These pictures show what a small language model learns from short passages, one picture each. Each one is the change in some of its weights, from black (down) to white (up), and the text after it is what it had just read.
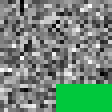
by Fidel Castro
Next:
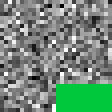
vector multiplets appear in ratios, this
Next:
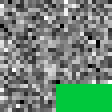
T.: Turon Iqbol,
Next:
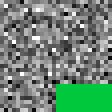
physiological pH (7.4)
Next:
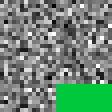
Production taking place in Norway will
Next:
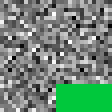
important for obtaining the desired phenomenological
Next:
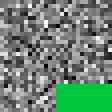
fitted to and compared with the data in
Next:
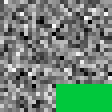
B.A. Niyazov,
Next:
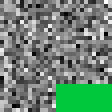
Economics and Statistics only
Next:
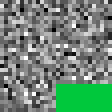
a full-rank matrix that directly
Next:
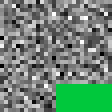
الروافض من
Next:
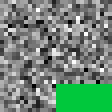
spectrum. To see this, we show these
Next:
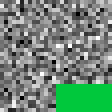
a technical concept to maintain isomer detection at
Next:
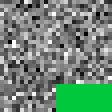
system is available for small pox but people
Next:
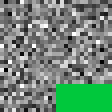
Connections of BDM with
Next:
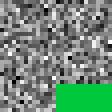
literacia digital em saúde apresentam
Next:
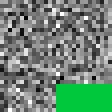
than at university. Keywords:
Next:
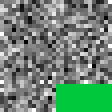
is a distributed brake control system dedicated
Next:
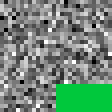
Discussion: In our study
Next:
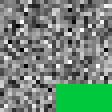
size of test anomalies and can be
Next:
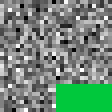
-diversity), whereas analysis of
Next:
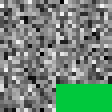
III), nuclear motion is no longer
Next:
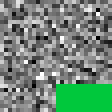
steel, designed to absorb the
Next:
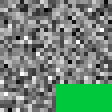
uma Unidade de Cuidados e
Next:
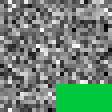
iterate as follows: optimizing the
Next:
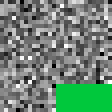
platformalar mavjud va foydalanuvchilarni
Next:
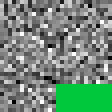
\pi-\alpha_2$, which changes
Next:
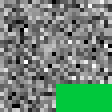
to show topology of the magnetic field and
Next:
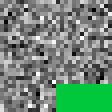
ordinary transport. If we assume that the
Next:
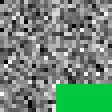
attitude is straight across posterior section of
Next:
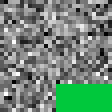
пелюсток / форма
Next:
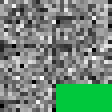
are nearly the same (~ 0.3
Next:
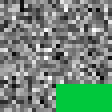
bolalarga yordam beruvchi
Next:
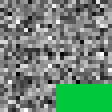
as follows: \begin{itemize}
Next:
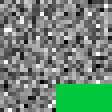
7 and 8, respectively. Horizontal
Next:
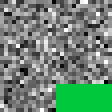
ўрта ва оғир
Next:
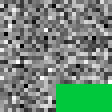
dynamical evolution governed by the Hamiltonian in
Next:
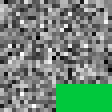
time invested, employed the MUSI
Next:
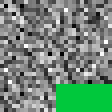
arise from an invariance of the
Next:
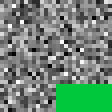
can be limited and their social participation
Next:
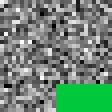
aportes al desarrollo de la
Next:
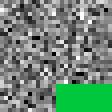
is extracting information from unstructured
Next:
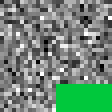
calculated impulse response in the
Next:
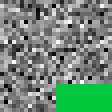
digital musical instruments (ADMI) can
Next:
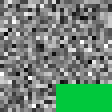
ilmiy-nazariy, tashkiliy
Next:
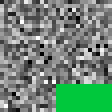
disposal. To achieve this objective,
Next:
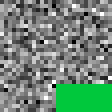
local shocks. Otherwise,
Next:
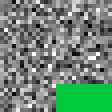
\bibinfo{title}{An easy
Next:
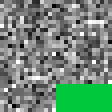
information technology and the '-punk'
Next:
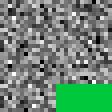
de cibles sont possibles avec
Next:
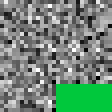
to analyze all the cutting force signals from
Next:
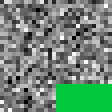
etc. To assess the potential impact of the
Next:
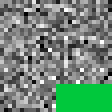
28 days. A careful observation of
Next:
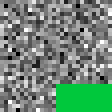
has opened a new observational window into
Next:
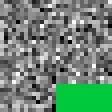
\rceil$ and instantiate
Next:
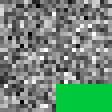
models developed in any other programming language or
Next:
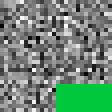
any individual liberty or personal freedom in
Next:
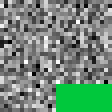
new effect that gives some information on the
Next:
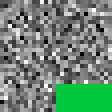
before collapsing. At first the
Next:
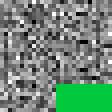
probațiune, și a
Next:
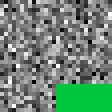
takomillashtirish dolzarb
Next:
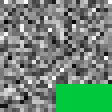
were 3.116 and females were
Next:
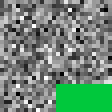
design tool for a stand-alone
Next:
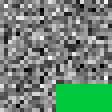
compassion and erosion.
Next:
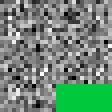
their strengths, limitations, and
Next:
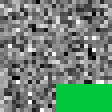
or their institutions for access and distributed under the
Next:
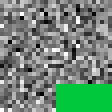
matrices $\Sigma\geq 0$, and
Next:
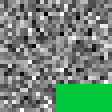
such as optical flow, obtaining
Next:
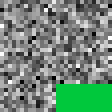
contenido (Bardin,
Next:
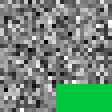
j\pi$ requires two definitions,
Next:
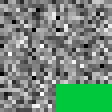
швидко забувають
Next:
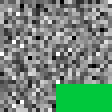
- Procesi equation we consider more general
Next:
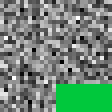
that it is easier to play when
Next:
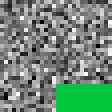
leiderschap gevraagd
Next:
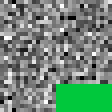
had some specific advantages over spinal
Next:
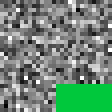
available to the data subjects.
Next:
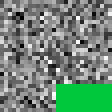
collaboration has presented first preliminary
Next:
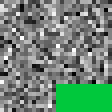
is beneficial for expedition field
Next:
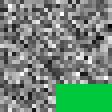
dars tayyorlashga ketadigan
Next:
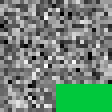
Hamburg, Germany. 2023.
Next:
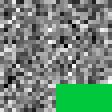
جعل العلوم
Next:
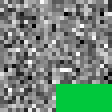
zero-field cooling to
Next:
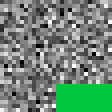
*Modelling Studies and
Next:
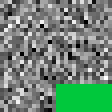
generate snippets offline.
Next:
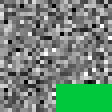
Gauss Eq. (2) and
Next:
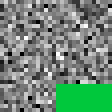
materia contenziosa*
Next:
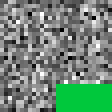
that heterochromatin
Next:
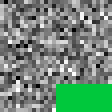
time-dependent. Thus, the disorder
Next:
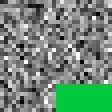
ліпленні – ставити
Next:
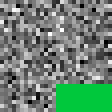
sense of efficacy after failures or
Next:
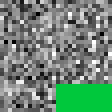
r_k$. The directions are then
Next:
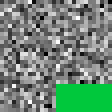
rate Actually most of the theoretical models derived
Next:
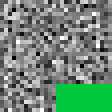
Lung Disease Restrictive
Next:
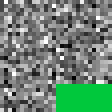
parameters as used in Fig.~1.
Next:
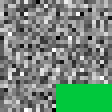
of these functions of the weak interactions in our
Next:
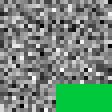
divided into twelve equal parts
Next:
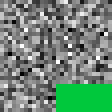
Groups Alpha amylase
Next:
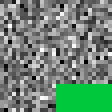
[19]. An ultrathin
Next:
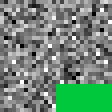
функционал тренинг
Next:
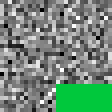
\boldsymbol{E} =
